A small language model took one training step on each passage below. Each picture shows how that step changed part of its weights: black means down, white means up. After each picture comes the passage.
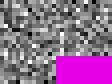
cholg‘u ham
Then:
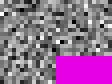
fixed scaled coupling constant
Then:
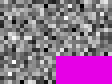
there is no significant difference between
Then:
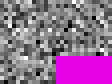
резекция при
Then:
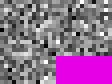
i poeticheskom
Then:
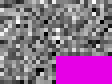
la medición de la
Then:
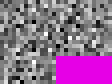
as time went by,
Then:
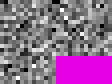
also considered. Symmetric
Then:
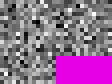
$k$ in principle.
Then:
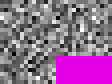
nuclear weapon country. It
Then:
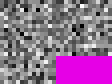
$\Ku$ is not
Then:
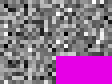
the color criteria of 7%,
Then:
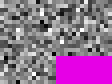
Griseri, G.
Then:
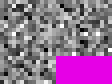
the light source PETRA
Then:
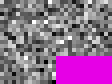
is incremented the support
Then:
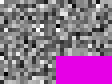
This dataset offers a larger
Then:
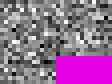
depth between 15 % and 25
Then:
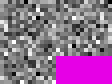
discovery of VO
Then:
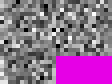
crystalline transition to time
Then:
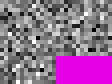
of at least five measurements in
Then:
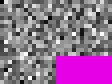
old adults $60
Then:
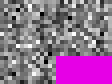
style via binary personalities,
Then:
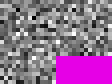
function) is given by:
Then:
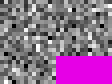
cybercrime, as
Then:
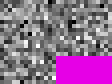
subsystem of the national
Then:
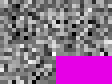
in fig.1. The
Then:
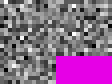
правоохоронної діяльності.
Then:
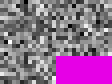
academic years, it is found
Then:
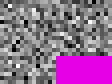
per service accounting,
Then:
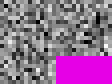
our open approach. Moreover specific
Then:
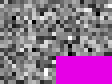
use of AI in public health
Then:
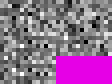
law. However, since the
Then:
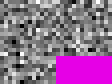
any surgically induced
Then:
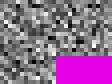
auxiliary training strategy.
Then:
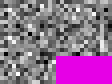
superior writing performance of
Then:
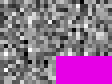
науки и морали
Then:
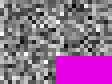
sapropel S5
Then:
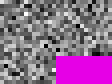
allocator, which
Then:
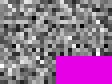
corporais realizadas por
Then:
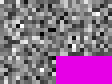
confidence through transparent
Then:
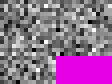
literature and its reception in
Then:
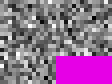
tomondan hayotiy
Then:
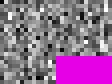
applied within the constraints of
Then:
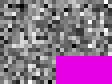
protein content was between 17
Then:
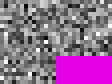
a value less than 5 indicating
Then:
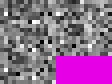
dan wasingman yang
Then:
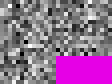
%% What is
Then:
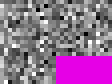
robust ferroelectric polarization
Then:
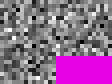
objects. Keywords:
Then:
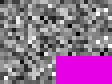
quench simulations are summarized
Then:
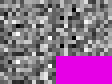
старший науковий
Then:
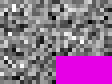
de IA no monitoramento
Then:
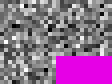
emplois occupés
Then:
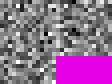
tunneling current expression
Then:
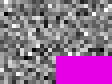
profound effects on local
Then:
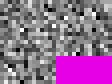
images corresponding to the marked
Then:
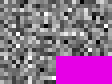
or will change)?!
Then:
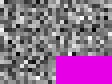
state and ageing effects.
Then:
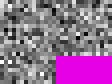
Bosh miyadagi
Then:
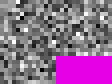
of the past seven years
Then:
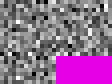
absence of illnesses
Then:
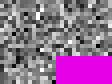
strong contribution from the line core
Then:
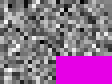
expected (blue line).
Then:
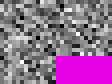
o estudo os artigos
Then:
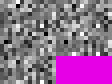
SHAPE OF THE
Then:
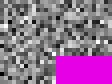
by the energy gap of
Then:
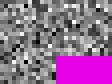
for Cardiovascular
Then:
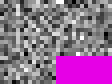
étudiants entrés
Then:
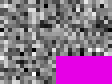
servers, as well as
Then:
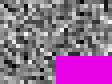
the extent of coherent light
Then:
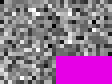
with alcohol dependence
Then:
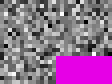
He deserves every
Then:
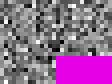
magnetophoretic force
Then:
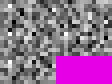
teóricos e
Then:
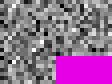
the above considerations, this
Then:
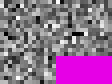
the Airy pattern of
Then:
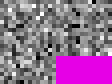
por meio de modelos de
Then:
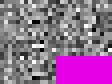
vary in their impact on
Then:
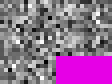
to previous studies at similar
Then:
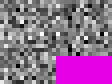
as a negative control.
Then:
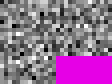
oldida bir tup
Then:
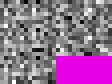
motor and on the
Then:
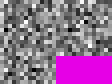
musobaqalar esa
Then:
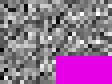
the rate of energy transformation from
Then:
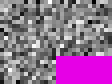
often rely on a combination
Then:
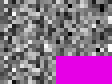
problems of the development of
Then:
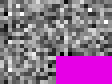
Botero y que
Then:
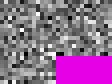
might not be true. This
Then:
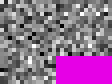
doped scintillators
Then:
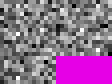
This work was supported in part
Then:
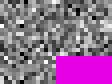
60% atrofida
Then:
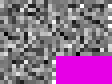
the value of the integration.
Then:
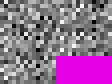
individual elements and processes determine the
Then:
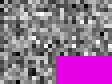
tradeoff between the quality
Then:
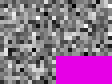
Therefore, by multiplication
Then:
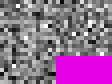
va bilvosita
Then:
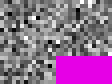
va boshqalarni
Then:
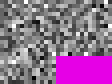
maximal Eve's knowledge
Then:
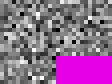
least qualitatively, be described
